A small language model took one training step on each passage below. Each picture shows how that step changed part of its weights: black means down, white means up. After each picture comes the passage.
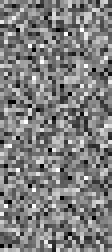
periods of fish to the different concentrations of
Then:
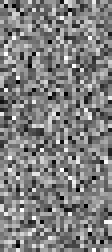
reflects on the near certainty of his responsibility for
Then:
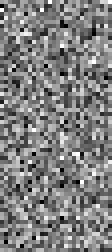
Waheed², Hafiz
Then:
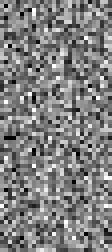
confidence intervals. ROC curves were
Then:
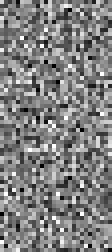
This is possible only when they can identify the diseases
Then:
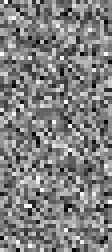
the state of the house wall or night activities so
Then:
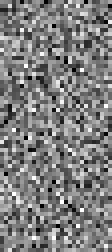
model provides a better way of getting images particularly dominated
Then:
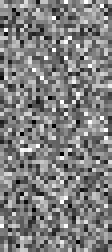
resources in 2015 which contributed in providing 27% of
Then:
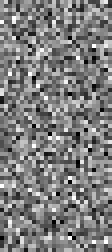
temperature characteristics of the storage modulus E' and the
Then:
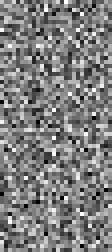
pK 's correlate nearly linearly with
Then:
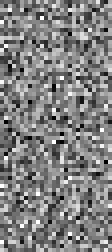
There are variations in the methods used across medicine
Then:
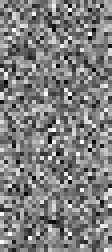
physics and technology issues. For instance,
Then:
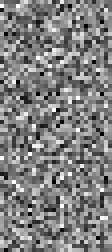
as usability, pedagogical alignment,
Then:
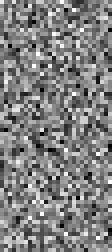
relation \preceq . Then $(x
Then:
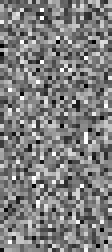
technique is a minimally invasive approach that enables
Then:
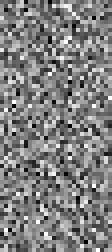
of the water-backed plate is displayed in
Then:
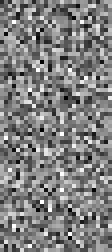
a decrease in cut-back use due to high
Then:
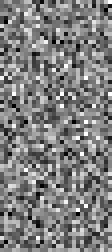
Burst from the Supernova
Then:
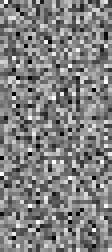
the difference between two regions, i.e.,
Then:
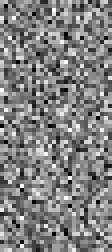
in the homes with guardians,
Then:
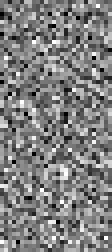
(mediated by increase in *Bax* and
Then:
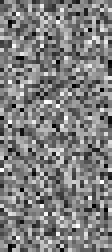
Spain Bax & Company Spain
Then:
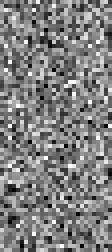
initial conditions $$\lim_{t \rightarrow 0}
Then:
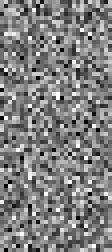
a bimodal distribution. - Group ($r =
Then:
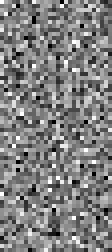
desktop publisher to combine
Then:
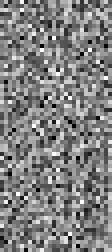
grounds of national security even in the face of critics
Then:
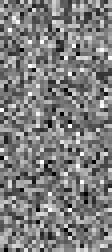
violation of the balance between normal and conditionally
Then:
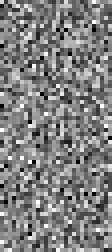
influences based on party, family, or
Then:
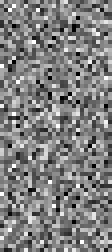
of Mucinous Cystadenoma of
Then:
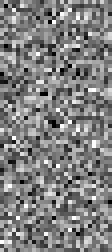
for scientists [3, 4].
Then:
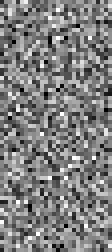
Akhtar¹, Saba
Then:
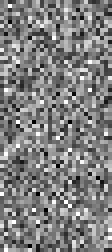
measures. The lens for this interpretation was the
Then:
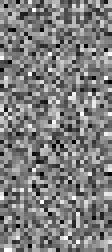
much of difficult and lengthy question about health problem.
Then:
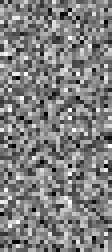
of this paper is organized as follows: Section 2 presents
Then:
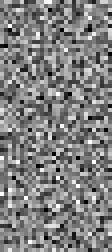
dialysis, laboratory, intensive care
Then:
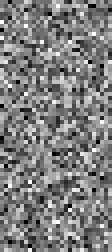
[24]. On the other hand, the TPT
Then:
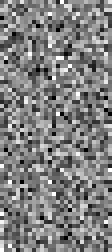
it by trading minor forest products and through
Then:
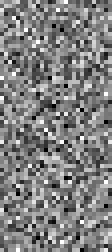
out her nose Can point out her nose and
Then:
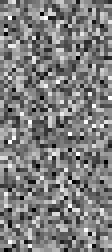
increased the concentration of the water-ammonia
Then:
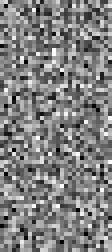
a conductores distraídos,
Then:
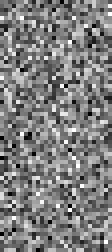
blue representing low slopes and red representing
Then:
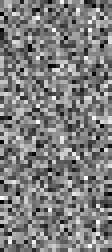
Mayer, Johann Soder,
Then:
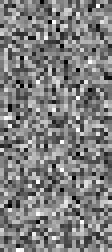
to being able to report more positively next year. At
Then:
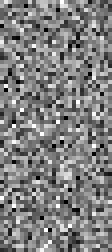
on the post-harvest spoilage of
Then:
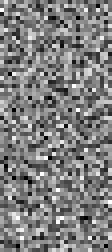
Table 1. Fiber mean inclination angles
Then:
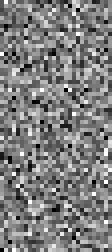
things happen, people will attack us,"
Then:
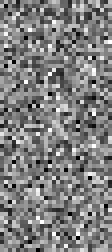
as epithelial cells 90 [28]
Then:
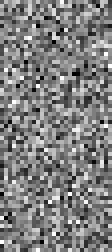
Neural machine translation for Sanskrit to
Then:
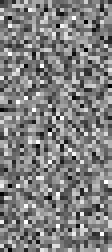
method is cognitively rather demanding for
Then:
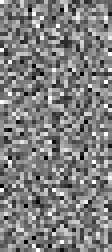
Sarraf⁴, Mitul
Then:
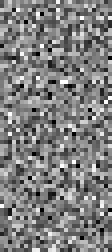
– Wälderhaus WC –
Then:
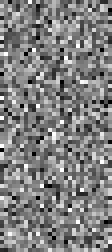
stage at national as well as global level; everybody
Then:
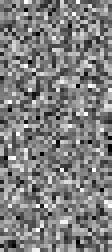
joining of SHGs. 11.
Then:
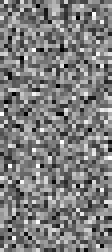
consider: "what form of communication should I
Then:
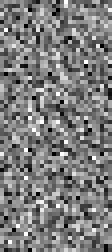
the Presidium of the Police
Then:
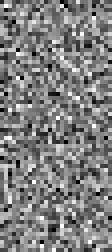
region (Fig 9), concentrated lightning activity was observed
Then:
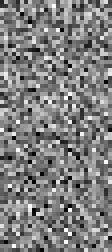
environmental data, information and databases, in particular the -
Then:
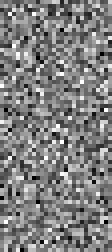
conc. (mg/L) Initial
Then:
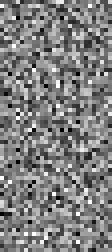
sex there was a higher mean learning outcome scores
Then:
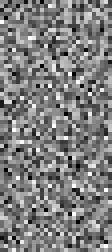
loss. Fig. 2. Photonic device
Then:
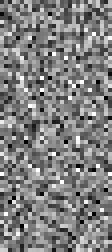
(hollow tube fibre)
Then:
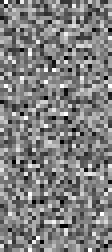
different applications such as surveillance,
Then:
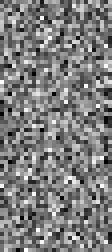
was done based on the GRASP
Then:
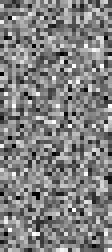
Table 2, MCGP has the total deviation
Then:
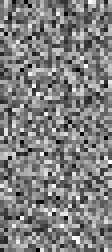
gaining its importance that it can also aid in
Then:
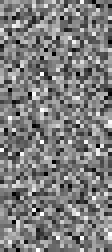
was applied in a block-wise manner at the
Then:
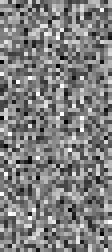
transformation.* Introduction Today, the energy sector
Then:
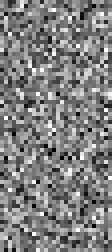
of evidence for this claim (Piek et
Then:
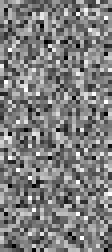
that are from Argentinian Spanish”
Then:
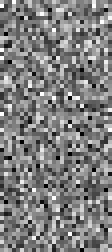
efficiency of painting, and provide technical support for the development
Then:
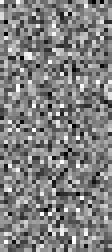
used to cause cancer cell death. However, a
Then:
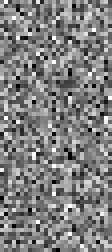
the software for the 1840s Analytical
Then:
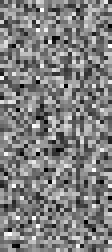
S., & BARENDREGT
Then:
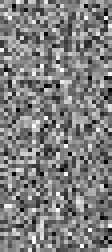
Audit report lag Client's size Total
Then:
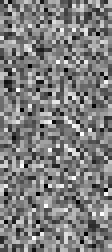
have been made on the reaction¹⁻⁴ of
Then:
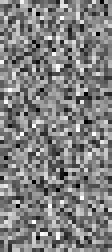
drafting. Has given final approval of
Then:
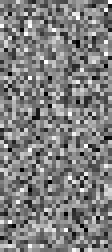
have provided opportunities for judo athletes with
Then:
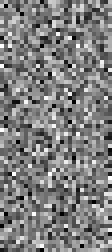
perception of corporate social responsibility and job
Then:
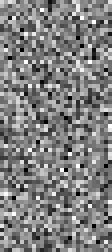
system-defining parameters; assessing the impact of
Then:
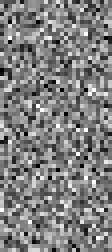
(phr) Maximum decomposed temperature
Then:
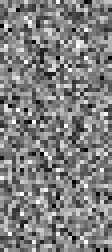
creators of samba music means that learners
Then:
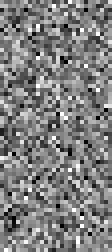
benchmarked nonlinear readouts. Table
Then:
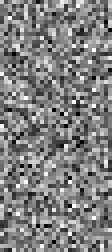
countries under analysis, and secondly comparing the
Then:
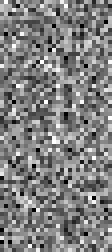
for every twenty PhD candidates at
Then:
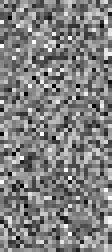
¹Department of Sciences and Technology,
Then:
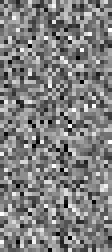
diagnosis and assess correlations with treatment outcomes, risk
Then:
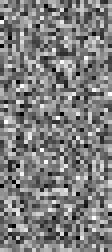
Wolf, C., & Onken,
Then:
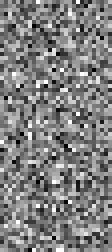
and empirically. 'Globalization' means
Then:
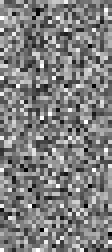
Larger systems would therefore require structured-state
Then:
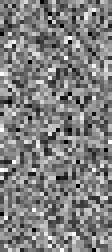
with, in the design and construction of the studied building.
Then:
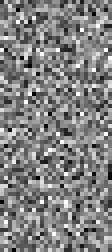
D_{Gd} decreases. Fig.7
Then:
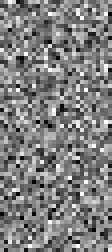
[12], Wang and Mujumdar
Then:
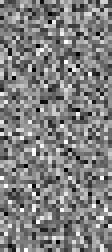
and antioxidant activity is particularly marked in the
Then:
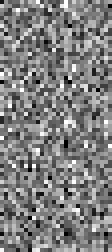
heating the reactant went into the
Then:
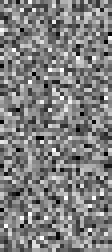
clinical trial of 50 patients. Out of 50
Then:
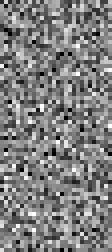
believe that this study serves as a starting
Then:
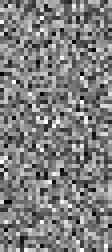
Consequently after non-dimensionalization of
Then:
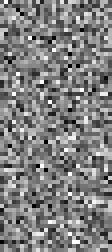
the wind by computer-controlled
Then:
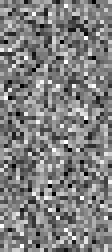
period of bouncing decreases. Each sphere
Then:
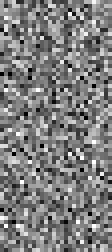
optimize the resources they have. Especially the
